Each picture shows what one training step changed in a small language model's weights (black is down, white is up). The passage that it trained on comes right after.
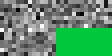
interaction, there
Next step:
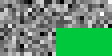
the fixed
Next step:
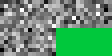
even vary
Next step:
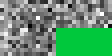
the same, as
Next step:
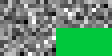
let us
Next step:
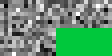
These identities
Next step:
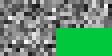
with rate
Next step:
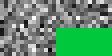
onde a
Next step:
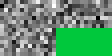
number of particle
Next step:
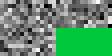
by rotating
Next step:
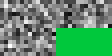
colors are
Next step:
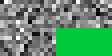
hint of
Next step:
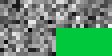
even in this
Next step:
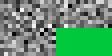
equal to the
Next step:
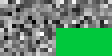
attained a
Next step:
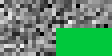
could be
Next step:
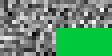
TPC and
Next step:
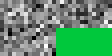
\infty$, the
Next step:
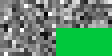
a spin-3
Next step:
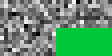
and colors only
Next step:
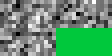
this paper
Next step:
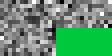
the respective mass
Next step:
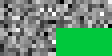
the lattice
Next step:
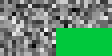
de equipo
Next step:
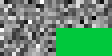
reformation of the
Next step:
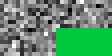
en sus dos
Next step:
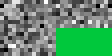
from Great
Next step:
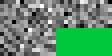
and materials
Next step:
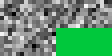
a secret
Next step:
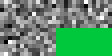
un uomo
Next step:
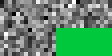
and existing
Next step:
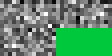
sua vez
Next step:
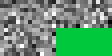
no longer
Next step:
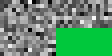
properties of
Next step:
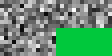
target different
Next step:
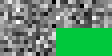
Also, from
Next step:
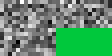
and the theory is
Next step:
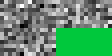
will now
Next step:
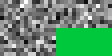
autor al
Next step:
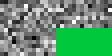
classes based
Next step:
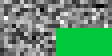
in Fig.
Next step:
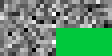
is highly
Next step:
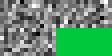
and d). The
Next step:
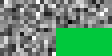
comunidad de
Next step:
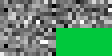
ва бу
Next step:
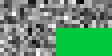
saisi le
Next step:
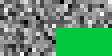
the setting of
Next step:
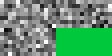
As mentioned
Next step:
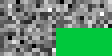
the population
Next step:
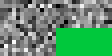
z tym,
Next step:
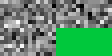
coverage of
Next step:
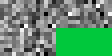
From the
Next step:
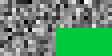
du fait
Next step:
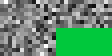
for Young
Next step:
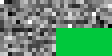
The aim of
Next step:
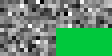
vector. The
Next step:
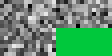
recast the analysis
